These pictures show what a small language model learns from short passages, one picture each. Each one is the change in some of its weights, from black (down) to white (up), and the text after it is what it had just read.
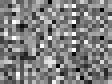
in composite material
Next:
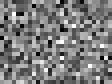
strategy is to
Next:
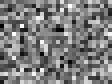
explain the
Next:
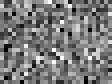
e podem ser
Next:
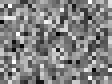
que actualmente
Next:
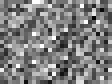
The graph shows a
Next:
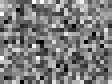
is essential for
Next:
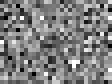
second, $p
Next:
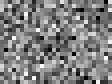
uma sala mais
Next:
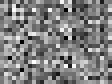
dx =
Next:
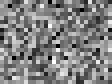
after this level is
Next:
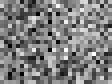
or groups of
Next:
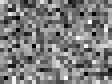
its effects on
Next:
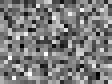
range with increasing
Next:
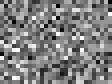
must have a good
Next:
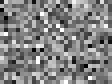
vivid as
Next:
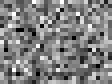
In Section 2,
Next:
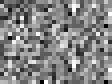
every $x
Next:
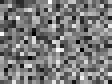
considered in the
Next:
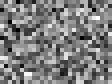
view of quality and
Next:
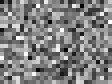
were consistent with
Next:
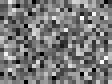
\\ \noindent
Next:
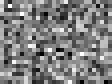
в мир
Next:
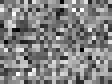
locus for every
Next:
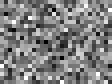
and take place
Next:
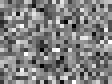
are the most important
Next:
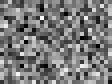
from the root
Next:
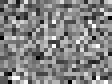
of Italy
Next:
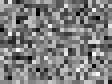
of different models for
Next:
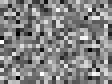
urn model has
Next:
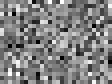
primitive groups
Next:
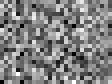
is a natural
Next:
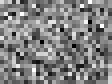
by neutron
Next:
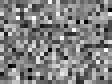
we present a
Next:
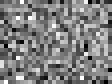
de tous les
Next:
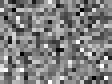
which in reality
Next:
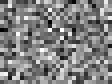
neglected in
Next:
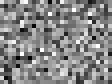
of Figure 24
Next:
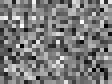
police. He
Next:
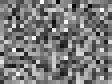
the accurate
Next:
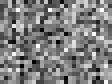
pathological properties,
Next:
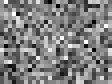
par Straka
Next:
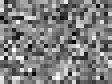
вывод о
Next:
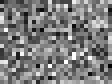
emerged as
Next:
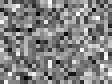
of concentration
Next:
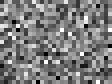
the deviation
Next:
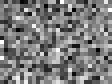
teacher, which
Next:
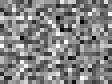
study also found that
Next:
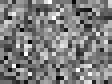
automorphism in terms
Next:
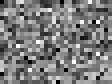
the Hopf
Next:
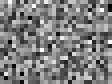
melhor opção
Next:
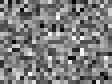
at zero will be
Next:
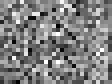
como dito
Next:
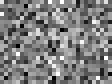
statement "If
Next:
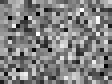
with respect to
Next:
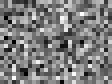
relevant to
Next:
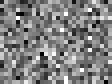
collections (with
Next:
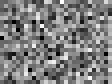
pidana yang
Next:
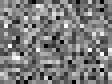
K.D va
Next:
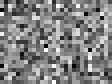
G_g represent
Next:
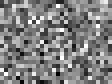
us come back
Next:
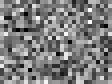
direction as
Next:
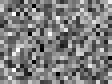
has the following
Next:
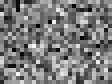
the end of a
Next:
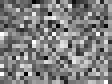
video as
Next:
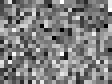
a great
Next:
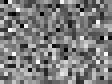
which depends only
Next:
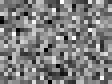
never do
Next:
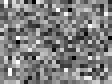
and Yuki
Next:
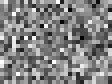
as all other
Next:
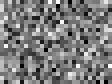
mit Fontane
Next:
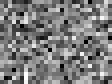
carried out to
